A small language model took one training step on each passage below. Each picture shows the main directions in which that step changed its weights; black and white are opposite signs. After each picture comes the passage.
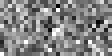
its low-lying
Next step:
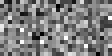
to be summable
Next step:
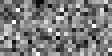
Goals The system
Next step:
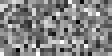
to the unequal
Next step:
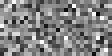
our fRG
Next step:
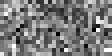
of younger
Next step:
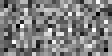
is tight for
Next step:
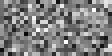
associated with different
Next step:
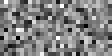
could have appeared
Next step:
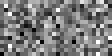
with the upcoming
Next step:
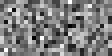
fixed spins
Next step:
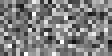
storage size is
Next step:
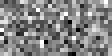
There is a significant
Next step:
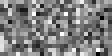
and energy involved during
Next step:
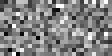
almost blend
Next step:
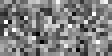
the $J/\psi
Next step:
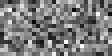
boson after the
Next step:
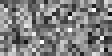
in other frequency
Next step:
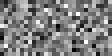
be limited by their
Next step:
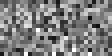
in cyclic
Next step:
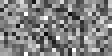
covering problem.
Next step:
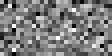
It remains to be
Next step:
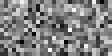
scaling dimension
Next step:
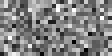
problems to be
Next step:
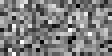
method, we have used
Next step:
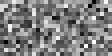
to the formation of
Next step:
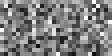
and every
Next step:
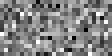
& LISA
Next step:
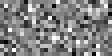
along the projection
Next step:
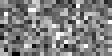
healthcare to
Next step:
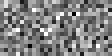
forms represents about
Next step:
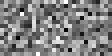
from (6) the
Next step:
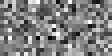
test, which
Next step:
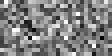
can be considered as a
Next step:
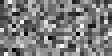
emerged study of
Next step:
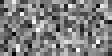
were converted to
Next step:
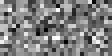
shaded and
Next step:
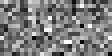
as possible) into the
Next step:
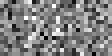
occupation. In
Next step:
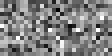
feed. The
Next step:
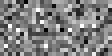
sampling distribution will be
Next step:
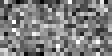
Whilst these
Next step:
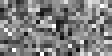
intervention that
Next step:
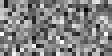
are where the maximum
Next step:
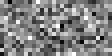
[2]. The power
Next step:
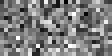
of National Research
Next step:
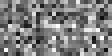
for further information.
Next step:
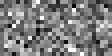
Curation O
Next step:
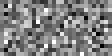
that rice and
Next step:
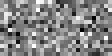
The intestinal
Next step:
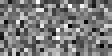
English also
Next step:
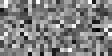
is welcome
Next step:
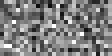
Most of that
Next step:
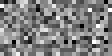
functions and charge density
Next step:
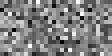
verifies the
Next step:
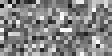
Then the functions
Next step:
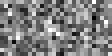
and lastly,
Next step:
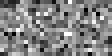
change was done in
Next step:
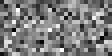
Patients identified
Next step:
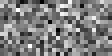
We propose to
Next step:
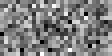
for Janus
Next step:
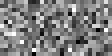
least value was
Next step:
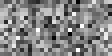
the data in the
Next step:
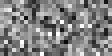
adopted, the
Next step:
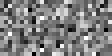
where currents
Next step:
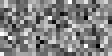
existence hints
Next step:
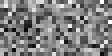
have to put
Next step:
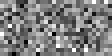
evolution of scale factor
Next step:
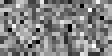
deviation in
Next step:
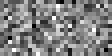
by the Far to
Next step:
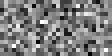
level of education
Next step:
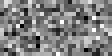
is observed at a
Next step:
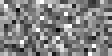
PTAs to
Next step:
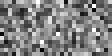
and proper theoretical
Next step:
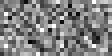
set of the \pp
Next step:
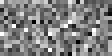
ResUnet model
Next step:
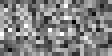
in a lateral
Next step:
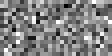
consistently across different
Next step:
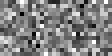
absolute difference
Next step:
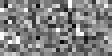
or used to develop a
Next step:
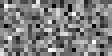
implants are two
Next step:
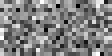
Hirsch A
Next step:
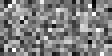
weak angular
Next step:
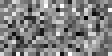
respectively. Among
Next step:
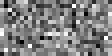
systems one gets
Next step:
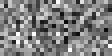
rate, in order to
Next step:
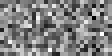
for moderate
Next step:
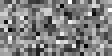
the bulk
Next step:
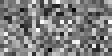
of treatment
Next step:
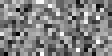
Spain }}
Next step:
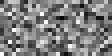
proposed modified
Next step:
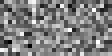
patients with
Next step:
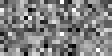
scores. The
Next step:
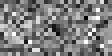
directly} is in
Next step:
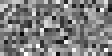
to operate in
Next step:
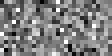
Volume 43,
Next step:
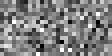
distribution of the above
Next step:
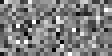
provided video
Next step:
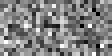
for the estimation of
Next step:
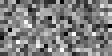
moreover that there is
